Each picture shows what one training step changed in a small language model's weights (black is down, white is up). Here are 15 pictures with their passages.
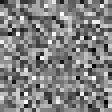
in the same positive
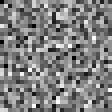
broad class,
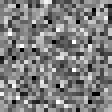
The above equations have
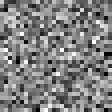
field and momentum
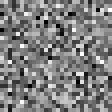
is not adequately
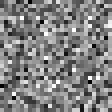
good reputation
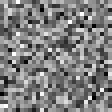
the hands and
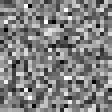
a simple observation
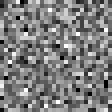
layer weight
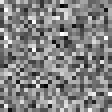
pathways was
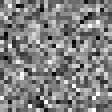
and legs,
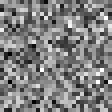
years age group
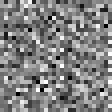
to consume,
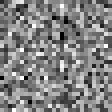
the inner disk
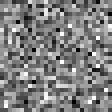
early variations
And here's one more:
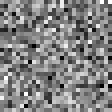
steps in the
